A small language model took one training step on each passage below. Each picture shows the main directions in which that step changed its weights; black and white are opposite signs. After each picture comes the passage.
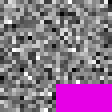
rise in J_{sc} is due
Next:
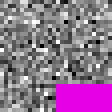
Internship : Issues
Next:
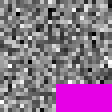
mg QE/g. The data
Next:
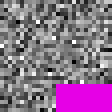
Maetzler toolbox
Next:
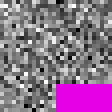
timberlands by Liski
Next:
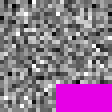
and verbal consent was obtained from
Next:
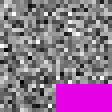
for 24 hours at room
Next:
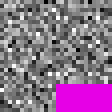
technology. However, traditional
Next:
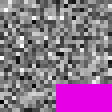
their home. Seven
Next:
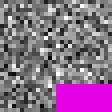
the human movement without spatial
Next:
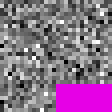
is greater than 10%. The
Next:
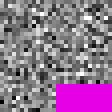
* Department of Animal
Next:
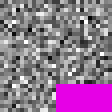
better than the results of the
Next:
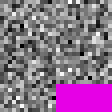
important role of AEDs in
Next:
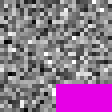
asked why he was so
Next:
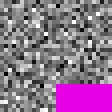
analysis represents thus a kind
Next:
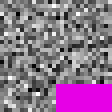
stiffness exponentially
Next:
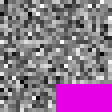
and palate is approximately 1
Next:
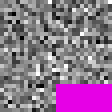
search appear. Those problems
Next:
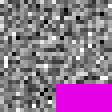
I. INTRODUCTION
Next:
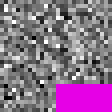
people not currently estimating).
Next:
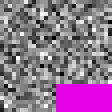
Nail, Condylar plates
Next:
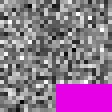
yet include Uzbek). The
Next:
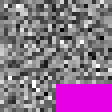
achieved by a suitable
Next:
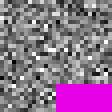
G. Disseminated
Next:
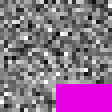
coefficients are utilized as
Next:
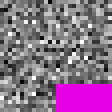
Due to limited market
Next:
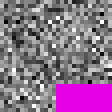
be measured. Key indicators will
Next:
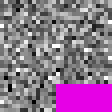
BSA-FITC. The
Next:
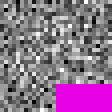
all is not well as was expected with
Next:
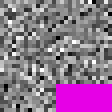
of hydrobionts. There
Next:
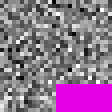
countries, in particular Russia,
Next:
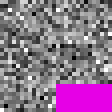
the transcription factor
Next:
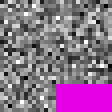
is a violent Islam
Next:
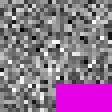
of the cluster, -
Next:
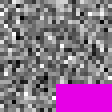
if we happened to select
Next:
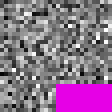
extreme closeness of the
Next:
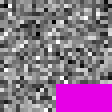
Final Body Weight
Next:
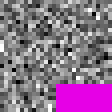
sedimentary evidences of
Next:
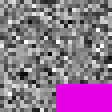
best interest. One challenge
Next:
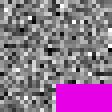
STRUCTURE AND
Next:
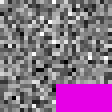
used were of A.R.
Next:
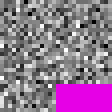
and limiting endothelial
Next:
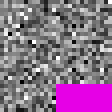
M. Benito²,
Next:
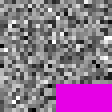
a natural generalization of
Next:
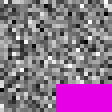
not indifferent to these signs
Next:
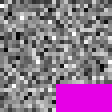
and was run for 145 yr
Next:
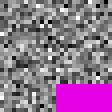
Dr. Obayda
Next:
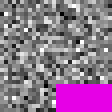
variables namely department and
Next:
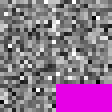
positive and negative impacts. The positive
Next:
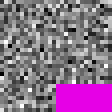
interactive and fun way.
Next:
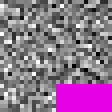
in children. If this proves to
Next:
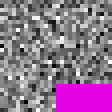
content and principles for creating
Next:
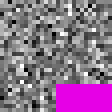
and comment on the evolution of
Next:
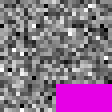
(3) CT results significant difference
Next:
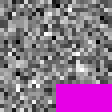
in comparative studies with newer
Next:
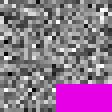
reduced by fog, impacting the
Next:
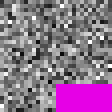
subject in nominative and
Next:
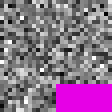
as portrayed in
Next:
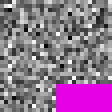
column material. A meter
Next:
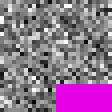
desorption of NO_x
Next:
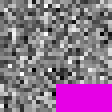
designed system uses low-cost
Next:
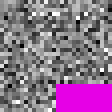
Accept H_0 Not
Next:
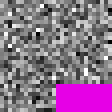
emotional balance. This
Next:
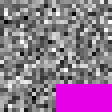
Article Info Article
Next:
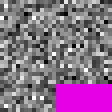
intelligent mathematical tool that
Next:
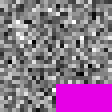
Schedule Problem
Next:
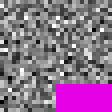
reverse genetic evidence
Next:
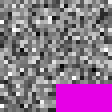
allocated to commercial and
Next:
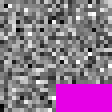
Typhoid Fever in
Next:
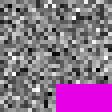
disruptive of the reproduction
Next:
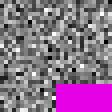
1892, settlement of
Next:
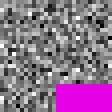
'healthy living
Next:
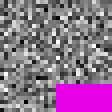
and salvage logging
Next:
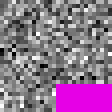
of platelets in the
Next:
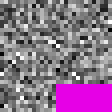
MPa, respectively. The second
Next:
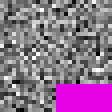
/ media: Interactive
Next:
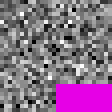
controlled by regulating
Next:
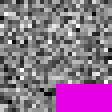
approach of Schlosberg
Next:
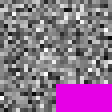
for a better evaluation of both
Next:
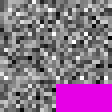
and the measured data is small.
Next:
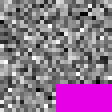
and contributes to defense
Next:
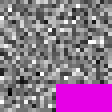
within the chosen lower and
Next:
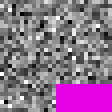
paths with lower hop
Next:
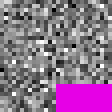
Generally, the reliability
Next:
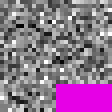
A comparison between the wave only
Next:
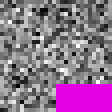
specimen to predicted values. Table
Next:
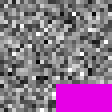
development of member states; - to
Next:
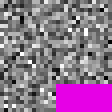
ensure that engagement does not become
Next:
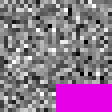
source nodes. In the
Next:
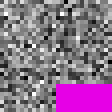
child development needs for sure the
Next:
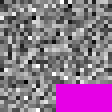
canonical assumption of a
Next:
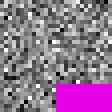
acids, palmitic
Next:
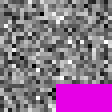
of its extraordinary electrical
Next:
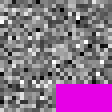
diversification and Financial
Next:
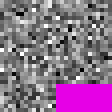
The findings of the study indicate that
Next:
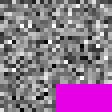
to the stretching
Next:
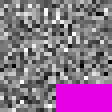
the energy market Work Package
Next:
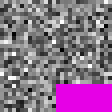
the role that local-scale
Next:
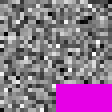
The challenge cohort includes
